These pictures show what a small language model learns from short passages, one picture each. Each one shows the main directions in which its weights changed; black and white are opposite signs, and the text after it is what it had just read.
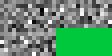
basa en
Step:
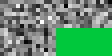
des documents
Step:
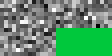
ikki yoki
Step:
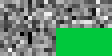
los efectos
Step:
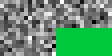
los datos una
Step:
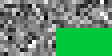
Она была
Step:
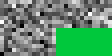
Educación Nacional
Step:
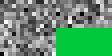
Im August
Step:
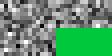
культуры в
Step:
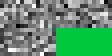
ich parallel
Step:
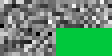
procesul de
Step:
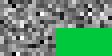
Innovación y
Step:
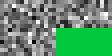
тому, що
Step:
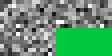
Miranda de
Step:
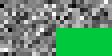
em direção à
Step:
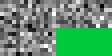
of Educational
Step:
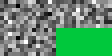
baseada no
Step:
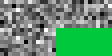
bir necha
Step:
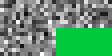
desde un punto
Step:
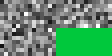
qismidan to
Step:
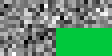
lo cual
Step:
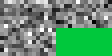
олиш ва
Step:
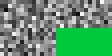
tuzlari tashkil
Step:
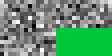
va texnologiyaning
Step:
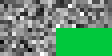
I. Boli
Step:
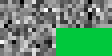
we will
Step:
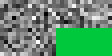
de planificación
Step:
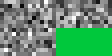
ва курук
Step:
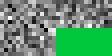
vezi sa
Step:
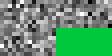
those caused
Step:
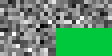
como lengua
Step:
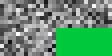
interesse de
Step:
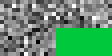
de classes
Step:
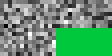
do que na sua
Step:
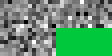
the Turks
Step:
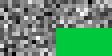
lo que es
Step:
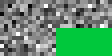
de commenter
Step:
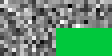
Gestão E
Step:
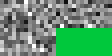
– deya
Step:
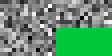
uma multa.
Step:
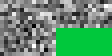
jarayoni bilan
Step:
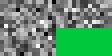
Respond and
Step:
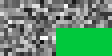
r = w
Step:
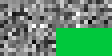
a inscrit
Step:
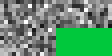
and the hero
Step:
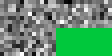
о современном
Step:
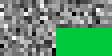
chamados de
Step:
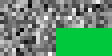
of risk
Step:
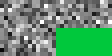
teorie si
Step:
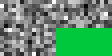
в реальном
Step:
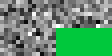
the structure of
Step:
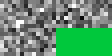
em diálogo
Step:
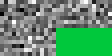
melhorem a
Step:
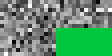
of women
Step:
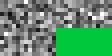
esse sistema
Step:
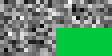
kunci untuk
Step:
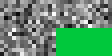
speech as
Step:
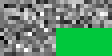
como referencia la
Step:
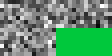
di Torino
